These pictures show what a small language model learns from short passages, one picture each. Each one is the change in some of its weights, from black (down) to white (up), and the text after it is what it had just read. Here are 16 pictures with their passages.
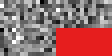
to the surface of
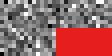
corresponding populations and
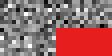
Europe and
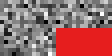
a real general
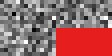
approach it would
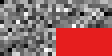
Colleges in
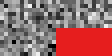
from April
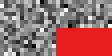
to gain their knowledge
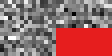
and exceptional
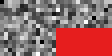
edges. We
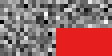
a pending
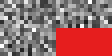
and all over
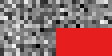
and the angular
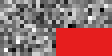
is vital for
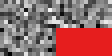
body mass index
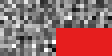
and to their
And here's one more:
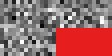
red side of the
